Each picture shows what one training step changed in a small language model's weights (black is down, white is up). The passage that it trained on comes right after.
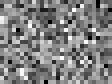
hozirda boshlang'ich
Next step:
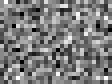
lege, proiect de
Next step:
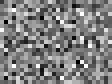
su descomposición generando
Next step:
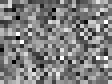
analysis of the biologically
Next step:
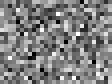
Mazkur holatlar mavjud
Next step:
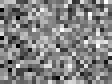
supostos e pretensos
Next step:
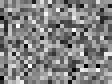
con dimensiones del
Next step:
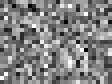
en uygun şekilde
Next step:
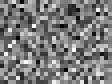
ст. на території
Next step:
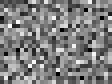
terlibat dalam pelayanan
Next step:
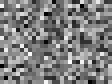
biridir. O‘zbekiston
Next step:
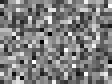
um fato que caminhou
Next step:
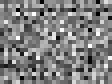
casa para não correr o
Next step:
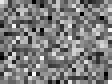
слова: музыка,
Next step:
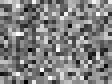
kuchlanish ishlab
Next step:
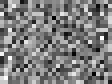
ижодий вазибаларни
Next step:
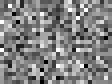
análisis del libro, estos
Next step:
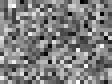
қодир эканлигини
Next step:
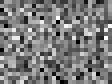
crítica da versão
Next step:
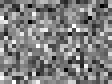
(ST сегментининг
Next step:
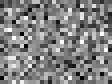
a los cuatro y las
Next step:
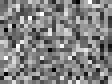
20 aitem valid
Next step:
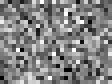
Professor (Ukraine) Page
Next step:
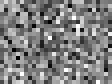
"chet tillarni
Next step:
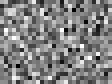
bo'lsa, uning
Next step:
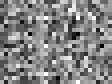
enriquecido com outras
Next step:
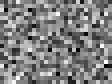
а также освещаются
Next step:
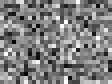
M. *Digital
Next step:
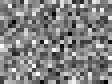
пункты противника
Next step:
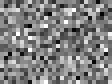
Odmienna ocena
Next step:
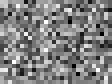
una diversidad de formas y
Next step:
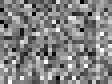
críticas y dudas
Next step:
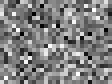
также вынося действие
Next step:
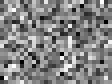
ta'sirni faol
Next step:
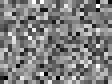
centrarse en dicha
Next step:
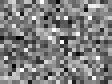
parkinsonismo associado
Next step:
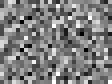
να έχουν
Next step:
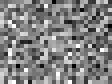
розгляді таких
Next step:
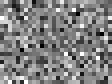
significant and emotionally
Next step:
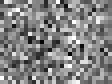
como *hino ao amor*,
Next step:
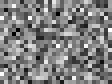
(protection of economic
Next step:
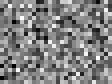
و نوآوری و
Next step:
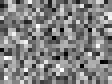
yönetilen ikili
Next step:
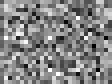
THE TERRAIN
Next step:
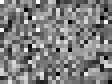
socială sau grup
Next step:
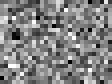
review: The application of
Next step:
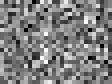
parcialmente, as metas de
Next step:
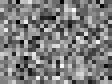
viene del término
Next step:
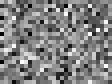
biologik ta'lim
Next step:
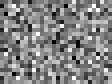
die Salatsauce
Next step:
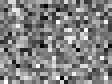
em relação à sua demanda,
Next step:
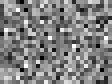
papel relevante na
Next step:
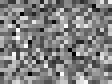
jihatdan nazariy
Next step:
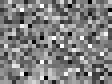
темпе, времени на
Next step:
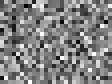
ve Girit'ten
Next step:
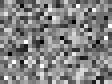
banklar faoliyatida uzoq
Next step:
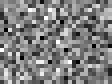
формирования иммунитета
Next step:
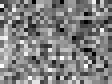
vakillari bilan muhokama
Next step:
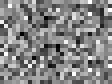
positif signifikan
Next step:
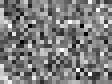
удельный вес
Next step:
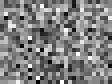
“компас” бўлади.
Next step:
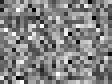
philosophical views//
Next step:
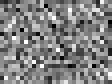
bonaerense. En
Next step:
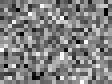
menyenangkan (Sri
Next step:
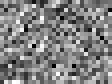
НААН, м.
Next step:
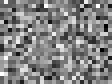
tetapi juga
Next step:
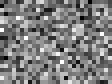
моделът, който
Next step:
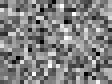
para a energia verde é
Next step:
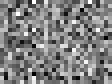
определённый вид
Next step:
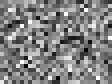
en desacuerdo 4 8%
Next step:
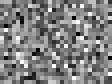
a l'oest dels dos
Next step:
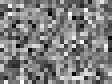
importance is attached to
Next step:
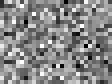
that has settled in
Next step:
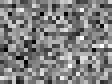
oluvchilarning o‘zlashtirish
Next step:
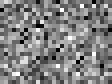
de impacto o en las
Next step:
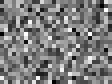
um questionário aos professores
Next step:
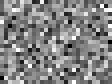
propriamente experienciado como
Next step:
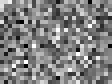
atlas linguísticos.
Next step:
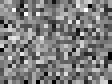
de prácticas de los
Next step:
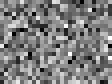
биле у стању
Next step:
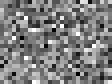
der Leistungsgrad zu
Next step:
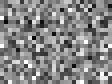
tizimini takomillashtirish
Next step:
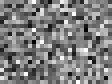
Recuperado el 04
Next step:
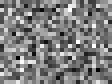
B.34]. Axloqiy
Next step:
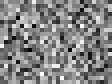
shaxslarni sha'ni
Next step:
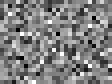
toplumsal cinsiyet
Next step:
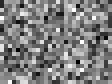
su muerte establecía la
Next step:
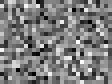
und jenseits der
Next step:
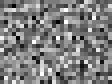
Cuando un conflicto
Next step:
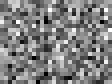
mengandung hubungan
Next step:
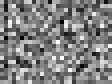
Riise T, Myhr
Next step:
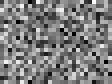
процесом урбанізації
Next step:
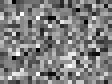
a plenitude de
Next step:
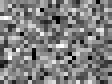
должно развивать
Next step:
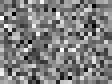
mga mag-aaral. Sa
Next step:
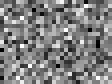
nutq, muloqot,
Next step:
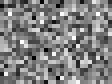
inobatga olish
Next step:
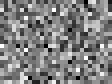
(Fig.3) hay un
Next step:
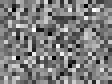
der Freiheit".
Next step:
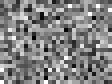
карбофос -
